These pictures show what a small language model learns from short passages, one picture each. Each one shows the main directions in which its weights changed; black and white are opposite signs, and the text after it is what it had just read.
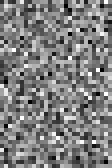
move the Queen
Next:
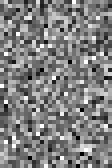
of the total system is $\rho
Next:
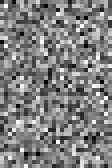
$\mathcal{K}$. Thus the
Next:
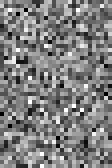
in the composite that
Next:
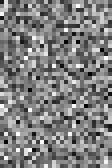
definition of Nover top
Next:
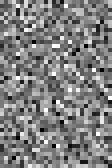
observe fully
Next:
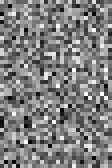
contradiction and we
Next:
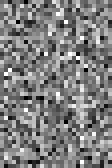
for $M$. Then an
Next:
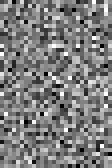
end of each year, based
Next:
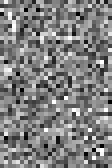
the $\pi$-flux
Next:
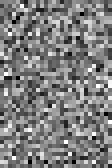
in agricultural
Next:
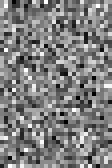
positive integer $j$ if
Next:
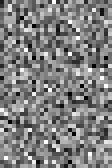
has limits of shape
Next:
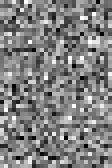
while selected bond
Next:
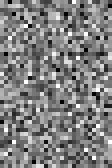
to rDNA,
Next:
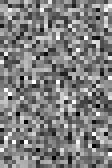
off the grid, and
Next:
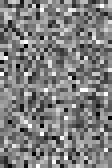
the first draft of the
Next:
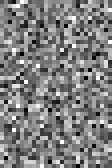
surveillance be
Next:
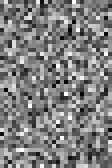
of $B_i$ that
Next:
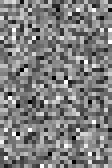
guarantee for
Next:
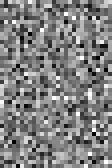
and in some cases, the
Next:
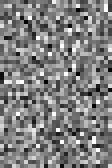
is easily obtained from the
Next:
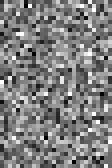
operators in the classical
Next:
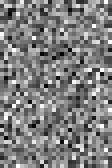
a three-objective problem
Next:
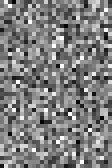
paper, we prove new
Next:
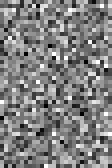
therefore by the ODE
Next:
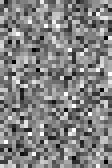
Subproperty of:
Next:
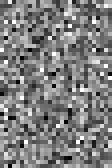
and $\mathbf{y}$, and
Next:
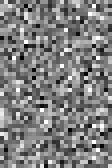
clusters having the
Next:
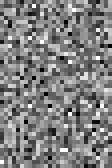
this, users can convert
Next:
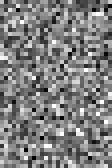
of the sheep's
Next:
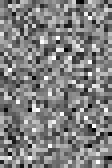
animal oils.
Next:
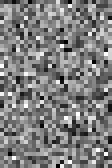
Yoshioka and
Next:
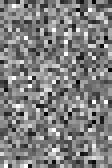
RN59} and quantum
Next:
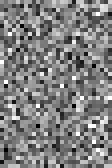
in the low operating time
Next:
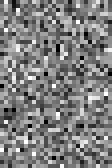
define our approximating function
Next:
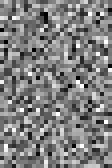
where the optical continuum is
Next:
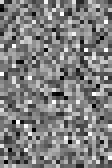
Center, National
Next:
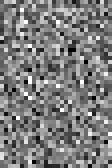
were first published
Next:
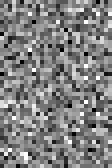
afflicts most multiverse
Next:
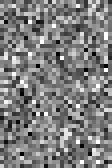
approach of the track to
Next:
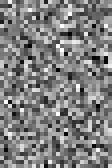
possible jumps and the
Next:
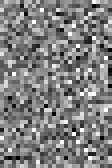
A_1$) boundedness
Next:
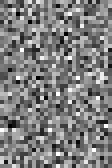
implemented with special
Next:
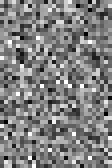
normalized so that it is of
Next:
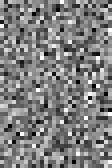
assistants in basic
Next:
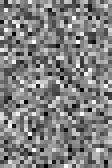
and a location to the
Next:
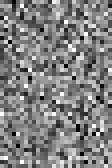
b$ for some $s
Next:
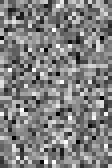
particle spectral density should
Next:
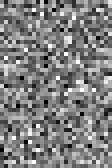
increment (this value and
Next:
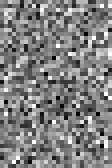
the proposed methodology are
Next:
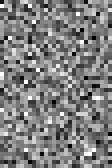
topologically slice
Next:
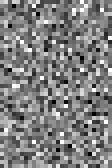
This is just the set of
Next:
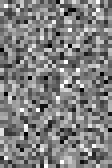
compare these results to the
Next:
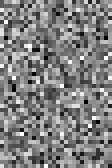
fed to the test
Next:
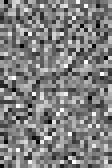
regardless of city
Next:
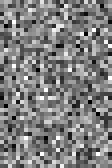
confidential computing
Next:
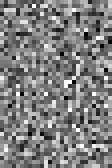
this case, the dynamical
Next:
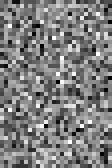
von Mises'
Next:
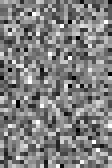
in the scalar field energy
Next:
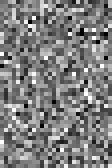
more processors that can access
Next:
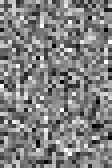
strength of the radio
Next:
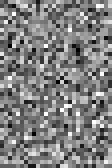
on the idea that,
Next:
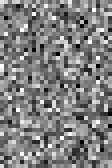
\] The squared
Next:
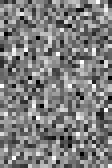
are more robust to
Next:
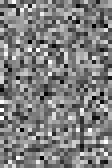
computed by the direct formulas
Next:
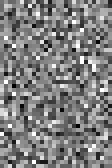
optimal controller.
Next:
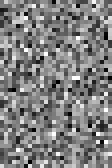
is asymptotically
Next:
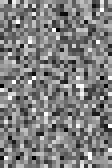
If a branching point
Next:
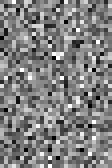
other SC targets,
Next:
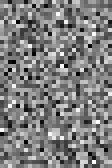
for some $m,$ the
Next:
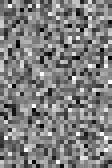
in natural resources.
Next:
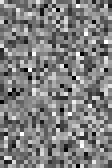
that $d$ is an even
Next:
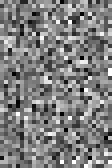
the considered setting.
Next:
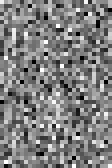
continuum emission has also been
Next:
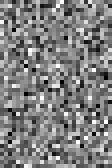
small populations, there
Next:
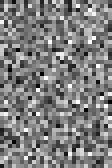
function with a compact support in
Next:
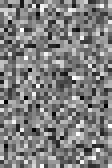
the mean of the underlying
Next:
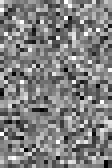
= h_\infty(\langle M
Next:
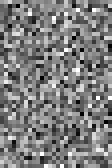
Ochoa del
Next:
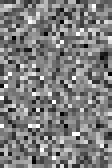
analysis; D – Data
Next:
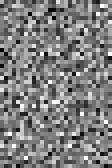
persons were subjected
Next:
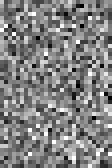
\partial_t H_l
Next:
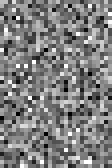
second crucial argument
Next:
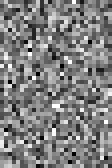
of an individual's
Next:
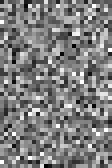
graph's labeled and
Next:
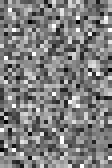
GPU and CPU
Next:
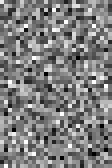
a differentiable function respect to
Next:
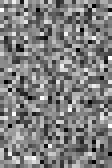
gaseous disk. The
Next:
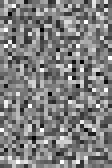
development and execution of
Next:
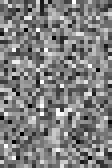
of the transformed source
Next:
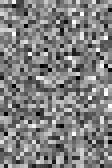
48 h at room temperature
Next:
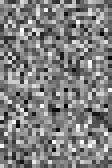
the Deliverable R
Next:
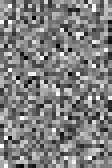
well as for the search
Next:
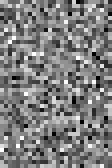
a white hat and a
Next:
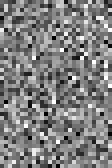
cycles of length at
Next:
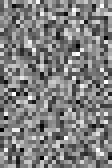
URL were not included
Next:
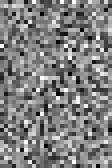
to compare the behaviour of
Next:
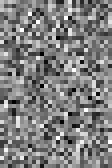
accelerate electrons
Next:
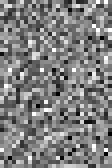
a quantitative method
